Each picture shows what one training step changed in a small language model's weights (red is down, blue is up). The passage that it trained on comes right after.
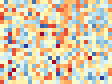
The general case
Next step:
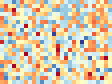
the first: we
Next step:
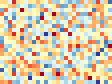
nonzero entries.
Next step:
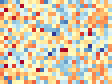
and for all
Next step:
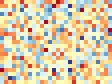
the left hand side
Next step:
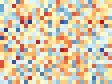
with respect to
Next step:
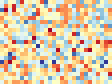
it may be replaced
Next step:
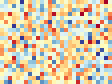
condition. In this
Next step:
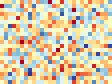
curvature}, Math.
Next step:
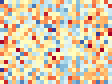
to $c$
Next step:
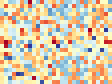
terms of the curvature
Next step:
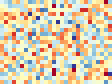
compact. Since
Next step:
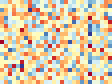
associative algebras and coherent
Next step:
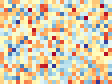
\Def \a
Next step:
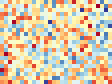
$D$ by
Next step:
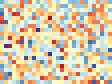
represent surfaces: either
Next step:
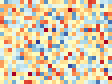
the dual of holomorphic
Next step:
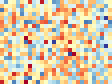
is given in
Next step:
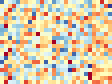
contains $[f]$
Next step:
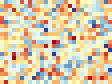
the open sets
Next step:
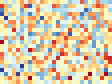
to prove Eq.
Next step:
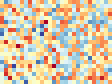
the discretization of surface
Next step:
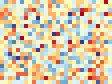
equations. The resulting
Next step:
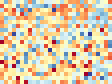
{\sl A
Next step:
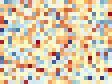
the determinacy
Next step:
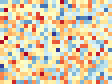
graphs, and
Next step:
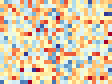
the modeling accuracy of
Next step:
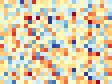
realized in
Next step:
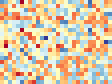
of all polynomials of
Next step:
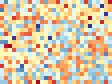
in terms of
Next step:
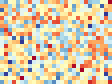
in order to
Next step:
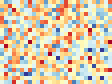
the general theory of
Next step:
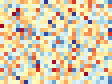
vector $\nabla
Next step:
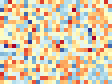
starting from a straight
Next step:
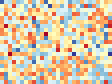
over $k$,
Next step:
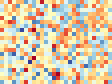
Observe that this implies
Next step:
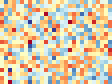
a given symmetric matrix
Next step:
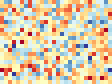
the NSF
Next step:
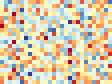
(in particular,
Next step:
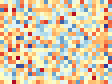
we fix arbitrary integer
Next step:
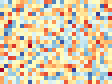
(local) walk
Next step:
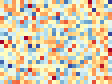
any Sidon
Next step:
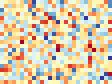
higher homotopies
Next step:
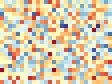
see Fig.
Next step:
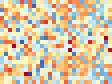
complex subspace of
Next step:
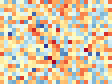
can see that
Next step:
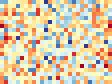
$\zeta$ and
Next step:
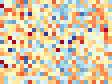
1$). A common
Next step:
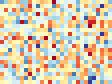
h \in
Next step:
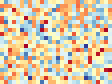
the reconstructed interface
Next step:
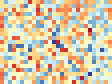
that the new
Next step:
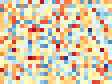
is the fact that
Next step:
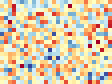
To be precise,
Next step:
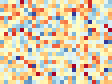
all positive roots
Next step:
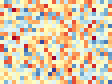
minus the sum
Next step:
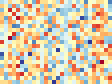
function \( f \)
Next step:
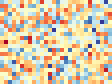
to the subgroup structure
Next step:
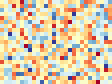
rigidity for the
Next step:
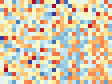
follows from Lemma
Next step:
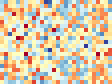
where $\lie
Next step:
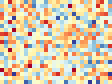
Central South
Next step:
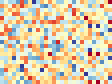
root subsystem
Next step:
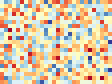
theories $\varphi
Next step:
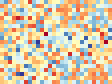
of the construction of
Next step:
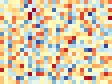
are known).
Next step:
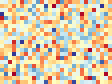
entry is also considered
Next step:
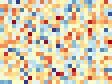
implies the fiber version
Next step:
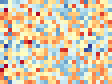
and measuring
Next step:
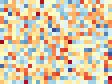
be a sequence in
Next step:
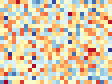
amplitude spectra
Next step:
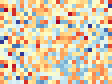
we perform some
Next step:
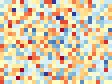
geometric lattices that preserves
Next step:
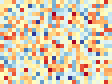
wind energy. For
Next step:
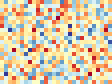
that the regularization parameter
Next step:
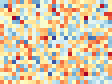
\in \hat
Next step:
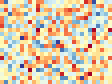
that no result
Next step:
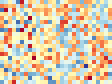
we obtain a sphere
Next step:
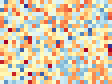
a subgroup of
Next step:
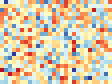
then goes as
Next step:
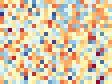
importance for asymptotic
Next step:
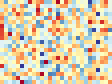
that the following conditions
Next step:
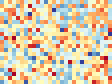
Iters &
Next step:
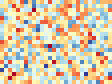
primary ideals,
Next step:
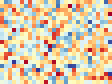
the finite sections of
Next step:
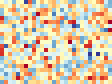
compare the run time
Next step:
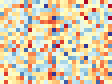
programme was due
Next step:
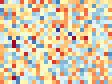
theorem also follows immediately
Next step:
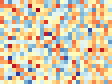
this region the parameter
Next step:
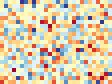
In particular, studies
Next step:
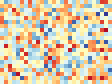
the differentials
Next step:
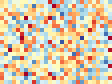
operators.} More
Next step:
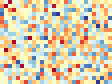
consequences. Let
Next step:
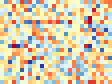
chosen to construct the
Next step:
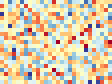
milder than
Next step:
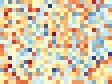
integers $m
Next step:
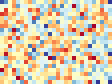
If $A$
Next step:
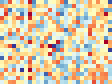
of set theory,
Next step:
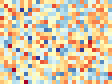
integral, we know
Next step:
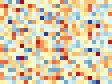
nodes above the root
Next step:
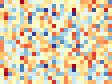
analyticity of
